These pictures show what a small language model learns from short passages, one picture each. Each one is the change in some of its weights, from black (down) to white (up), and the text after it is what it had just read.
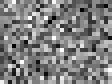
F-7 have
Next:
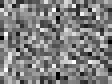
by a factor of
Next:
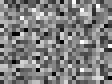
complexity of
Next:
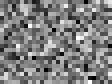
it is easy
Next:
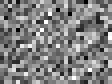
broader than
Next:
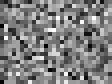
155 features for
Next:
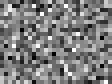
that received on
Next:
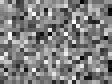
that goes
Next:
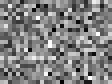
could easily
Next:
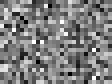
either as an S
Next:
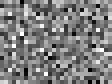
development interact.
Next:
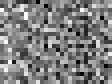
a modified
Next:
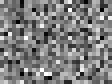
collaboration tools would
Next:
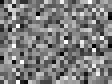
important: consistent with
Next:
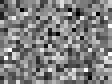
per se via
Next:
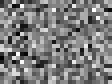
from the initial
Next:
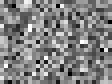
The magnetic field
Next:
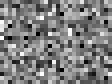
of orientation
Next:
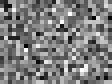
atom to a
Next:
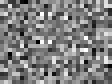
and simulation of real
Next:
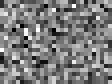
from a mixture
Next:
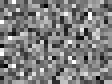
power counting for
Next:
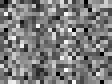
out for its
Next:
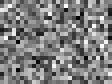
isomers in
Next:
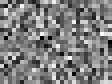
constructed by
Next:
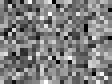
outside the
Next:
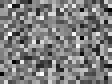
of the same
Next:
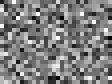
and computing
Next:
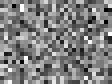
the temperature change of
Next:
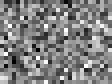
or lazy
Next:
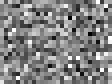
variables which are setting
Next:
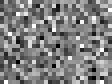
Phys. Rev.
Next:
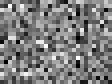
summary, the
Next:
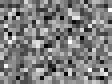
These products had been
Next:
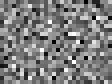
still be true for
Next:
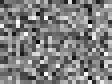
shot noise then
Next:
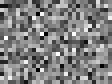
observational signature
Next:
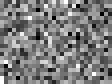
here, however,
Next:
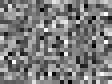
with different modules
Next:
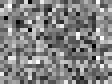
influences - which
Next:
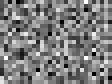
as follows:
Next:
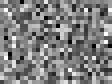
gas with high
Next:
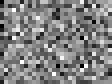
feature around 37
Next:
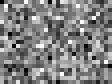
adsorbed molecules
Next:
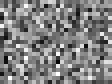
order perturbative
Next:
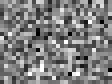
often referred to
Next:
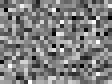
if open to the
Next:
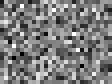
interesting from the point
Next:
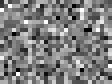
it. These
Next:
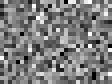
consisting of:
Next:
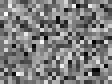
introducing a
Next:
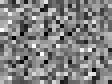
dynamic loading methods
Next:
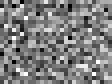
visible across the
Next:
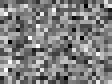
to generate a
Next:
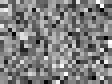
During the three
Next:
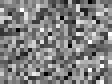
than simply
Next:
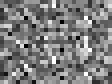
and Physics &
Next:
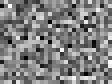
opined in.
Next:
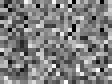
perturbations are strongly
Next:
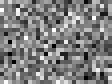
2 min, then
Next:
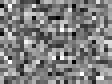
in need. -
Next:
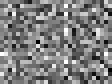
of such a system
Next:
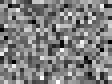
271 participant
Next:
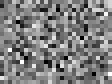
without loss of
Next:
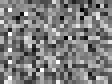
have learnt
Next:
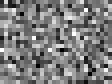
on samples of 50
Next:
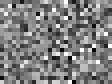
a systematic literature
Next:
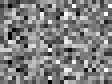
for different values of
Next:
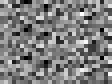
development of new
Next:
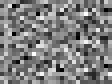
basis of the
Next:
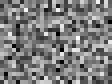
Planning and
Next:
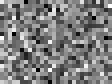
the path of her
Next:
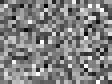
for studying the
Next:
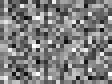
observed difference is
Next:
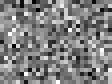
dust on a
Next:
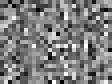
on the ground states
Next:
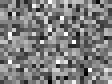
that, in many
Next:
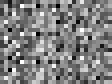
presented in Fig.
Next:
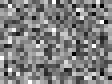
good. Thus,
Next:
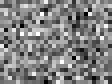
input data, which
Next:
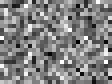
mean field approximation by
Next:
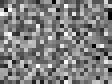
to that previously
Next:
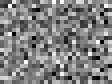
other hand, from
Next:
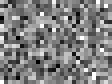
model. We then
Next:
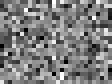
of ML and
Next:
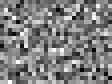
Max size
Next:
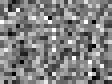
varying values of
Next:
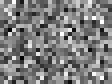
actions are
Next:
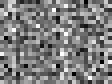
in a while to
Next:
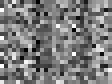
offers its services
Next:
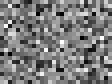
of metal
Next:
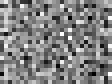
deep study of the
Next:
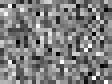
a block on the
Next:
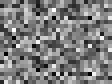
interest in probing
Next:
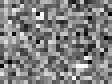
a variety of
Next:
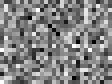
transverse momentum
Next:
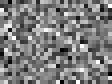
used to identify both
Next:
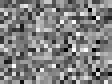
essential to estimate the
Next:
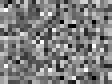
combination of
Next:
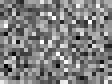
formulation, while
